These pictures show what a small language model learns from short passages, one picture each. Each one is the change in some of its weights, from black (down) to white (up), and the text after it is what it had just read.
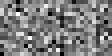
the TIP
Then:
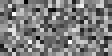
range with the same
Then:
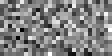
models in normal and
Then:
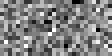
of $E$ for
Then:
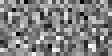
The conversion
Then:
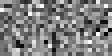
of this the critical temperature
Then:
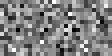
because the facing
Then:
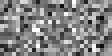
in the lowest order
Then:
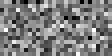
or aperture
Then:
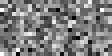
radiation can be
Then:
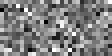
bonded sample
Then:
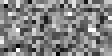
in the absence of
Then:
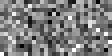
of the manifold
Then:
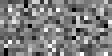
Kumar and
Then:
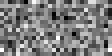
one BP,
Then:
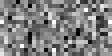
requests or
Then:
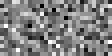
steady state solution of
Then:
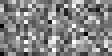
Several approaches
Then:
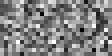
also considered (as
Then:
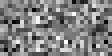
the polymer
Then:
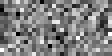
converges to the
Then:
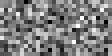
the protocol
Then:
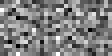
correspondence should be
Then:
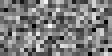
the singlet and
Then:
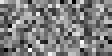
by the complete
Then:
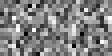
potential}, provides a
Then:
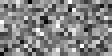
in the stationary
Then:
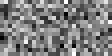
to their results,
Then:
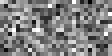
on the type of
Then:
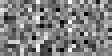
a decrease in
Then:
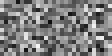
the sensitivity
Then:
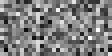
the mean number of
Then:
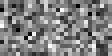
exchanges may
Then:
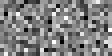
filling of the
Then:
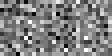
assumptions described
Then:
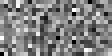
in software
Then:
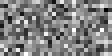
set of inner
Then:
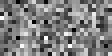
zero reflects the
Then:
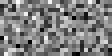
result is consistent with
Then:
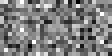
for comparison.
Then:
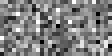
an enhanced
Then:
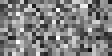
computational learning
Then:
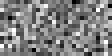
$a$ using the
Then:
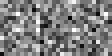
an ensemble
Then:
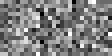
perform the same as
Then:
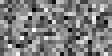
a network can be
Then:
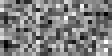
the spatial
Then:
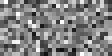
another open
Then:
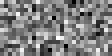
a covariate without
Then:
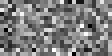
radiation, and
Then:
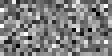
algorithmic regulation)
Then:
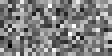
systems, are used to
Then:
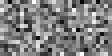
the density flux and
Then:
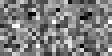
hybrids have
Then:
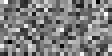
and drops
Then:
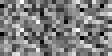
been associated to quantum
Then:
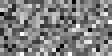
distance measurement.
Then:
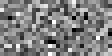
$t$ is
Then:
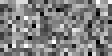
introduced based on the
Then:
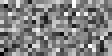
in the context of
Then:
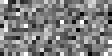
and CNN and
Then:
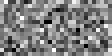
(g) for
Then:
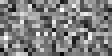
continuous transition from
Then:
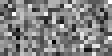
rate detected on
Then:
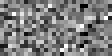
sample which have both
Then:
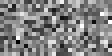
star formation activity
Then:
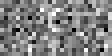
zones with each
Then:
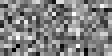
set of equations for the
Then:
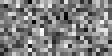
in this paper, the
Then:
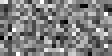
to train the model
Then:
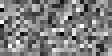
in reassuring
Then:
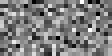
scheme is
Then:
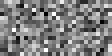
of the top supply
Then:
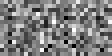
distribution we would like
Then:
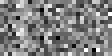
using the method of
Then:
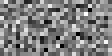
of disks with
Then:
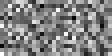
This conception
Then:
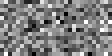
of the dynamics, and
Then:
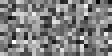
minimum frequency of
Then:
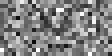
will never be
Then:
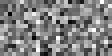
an atomically
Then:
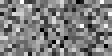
parameters and specific surface
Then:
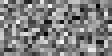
of an energy dependence
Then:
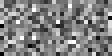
lemmas from
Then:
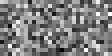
by the work of
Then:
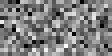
cover computing
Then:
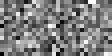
kept the initial
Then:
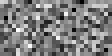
the data; see for
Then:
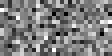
a half, a
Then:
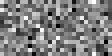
consider the Fourier
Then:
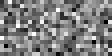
M-box. The
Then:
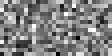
in the LMC
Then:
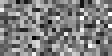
the region of extended
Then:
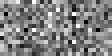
{\it for} as
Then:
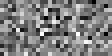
low temperatures and,
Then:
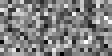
density matrices from
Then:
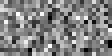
i (E_F
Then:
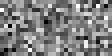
where the initial temperature at
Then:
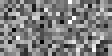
a comprehensive
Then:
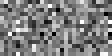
of convection in
